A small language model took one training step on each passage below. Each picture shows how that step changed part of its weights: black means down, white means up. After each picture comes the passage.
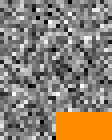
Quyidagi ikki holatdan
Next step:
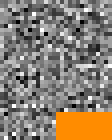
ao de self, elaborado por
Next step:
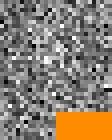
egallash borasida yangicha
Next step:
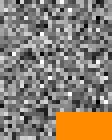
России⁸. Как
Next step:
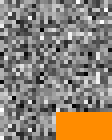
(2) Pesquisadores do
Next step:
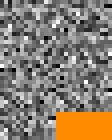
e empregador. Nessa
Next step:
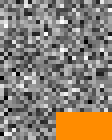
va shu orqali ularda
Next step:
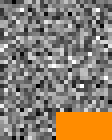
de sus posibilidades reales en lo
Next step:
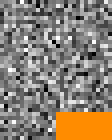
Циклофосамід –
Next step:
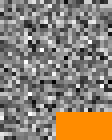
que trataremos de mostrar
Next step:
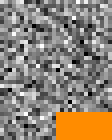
color de la piel, derivado de
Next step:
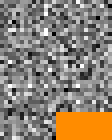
keng joriy etilishi pedagogik
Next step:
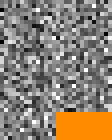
educación, no tanto por su efecto
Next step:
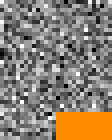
analiz qilishga va xulosa
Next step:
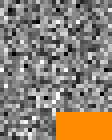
baholashda sof xizmatlar
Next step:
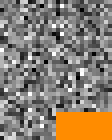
de forma positiva para a solução dos
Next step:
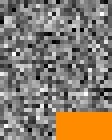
wafer) terdeposisi/
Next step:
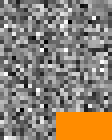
tornou a principal força
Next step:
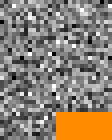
Andres, Valérie,
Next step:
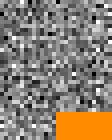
da capoeira. Independent
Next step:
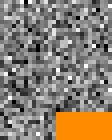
peuvent être estimés en
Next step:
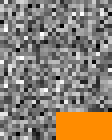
языков (кроме
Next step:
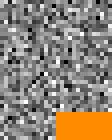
doktori, professor Xolmatov
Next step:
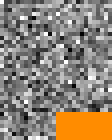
fuqarolik, jinoyat,
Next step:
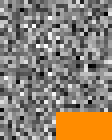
уявленням про одяг
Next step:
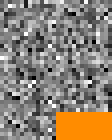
уларни камситиб,
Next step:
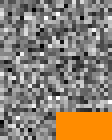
онг ҳамда миллий
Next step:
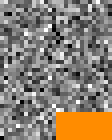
causa conhecida, mas há
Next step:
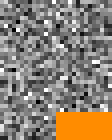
foydalana bilishi jamiyat
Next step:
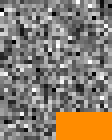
visão de Coelho Neto
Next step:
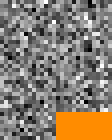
yo‘li bilan esda qolishni
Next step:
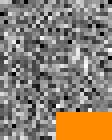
la discapacidad intelectual en el
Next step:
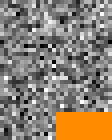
yoki quruq kraska tashlab
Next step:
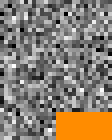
виртуал, маданий
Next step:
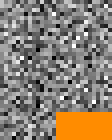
diferencias en los conceptos que
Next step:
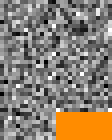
Q.T, Li D.Ye,
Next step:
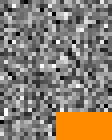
otra puerta. Per.
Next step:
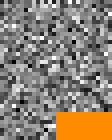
xonada 15-20 minut
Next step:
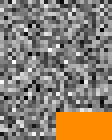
nieuwe voorwaarden
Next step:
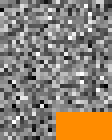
IoT xavfsizlik
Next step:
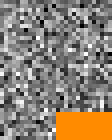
Motta 2000 (Menção) e
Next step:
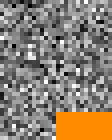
sobrepôs-se a pesquisa
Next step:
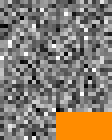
analysis of social media activity
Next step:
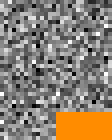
voyaga yetkazishda
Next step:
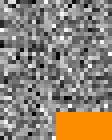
в ній реалізовані.
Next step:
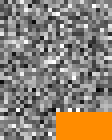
expuesto con los términos
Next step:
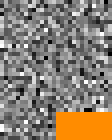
of fire extinguisher
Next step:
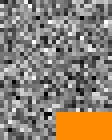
v Sredney Azii,
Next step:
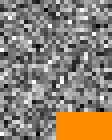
Alto da Feteira e do Alto
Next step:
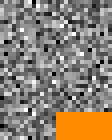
pudo ser localizado. Sin
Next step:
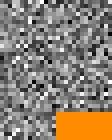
and the frequency of
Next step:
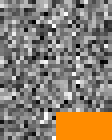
randomized controlled
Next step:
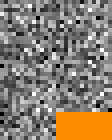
Pardayeva U.Dj.,
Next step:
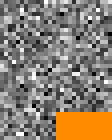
viabilidade questionada perante à
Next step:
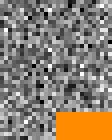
muhitdagi axborotlarni
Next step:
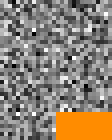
qilingan, 4-modda esa
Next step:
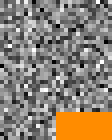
Qo'rqut" dostonlari
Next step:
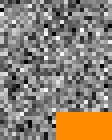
food sanoatida 3 450
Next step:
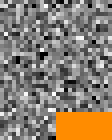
qilish muddati olti oydan
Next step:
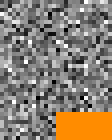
Province (ISKP)),
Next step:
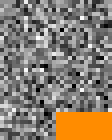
размещения возобновляемой
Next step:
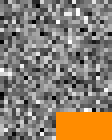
Open in app ↗ Search
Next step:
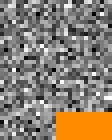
berkarirnya adalah
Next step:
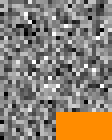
Panipat yaqinidagi jang,
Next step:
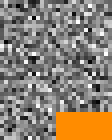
pe durata negocierilor
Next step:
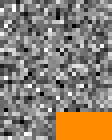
Federatsiyasidan yordam
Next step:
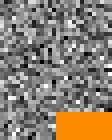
the issue of reducing audit
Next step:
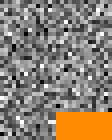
werden, der im Übergang vom
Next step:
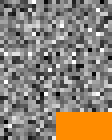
Engenharia Elétrica Universidade
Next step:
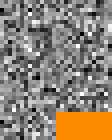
diberi penerangan, maka
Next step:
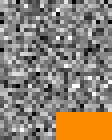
Рух з пошуку і
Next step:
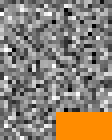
sharoitlar yaratish,
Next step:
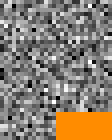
mică măsură cu
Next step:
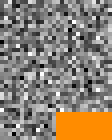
passiv ravishda qabul
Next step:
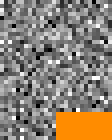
«отливание кот».
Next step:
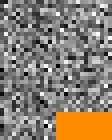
la inclusión educativa. Por
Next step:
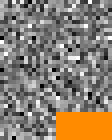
physiology. New
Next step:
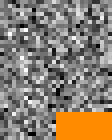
ta‘lim sifatini oshirish
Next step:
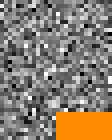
methodology of education. The
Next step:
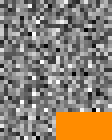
boshqalar olinadi [1].
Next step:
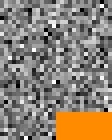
Yusuf Kuyusunda isimli
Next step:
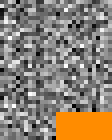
قائمة الوظائف
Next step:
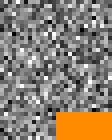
na karakterističnom
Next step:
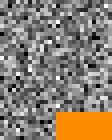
положенням пункту 2-6
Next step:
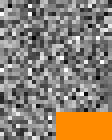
specific aspects of the
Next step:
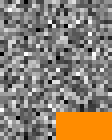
como recorte arqueológico e
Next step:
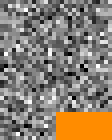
la estupidez, y le han
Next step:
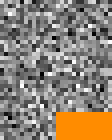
менее пяти процентов
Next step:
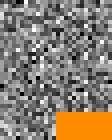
de laquelle l'individu est
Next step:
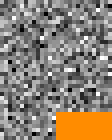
materials reducing building
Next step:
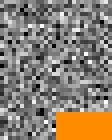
: 80 % des étudiants
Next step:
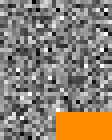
andina” no podemos generalizar
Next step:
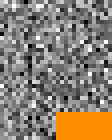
и у разных популяций
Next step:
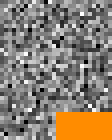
для чтения и снабженных
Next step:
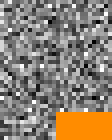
em virtude do manuseio que
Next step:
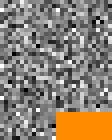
INNOVATION IN
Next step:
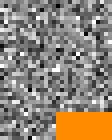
де едәуір
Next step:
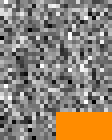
(Silva *et al.*,
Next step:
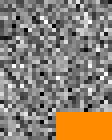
maqsadli tarmoqlarni rivojlantirish
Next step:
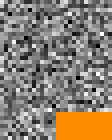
mumkin. Shu kabi
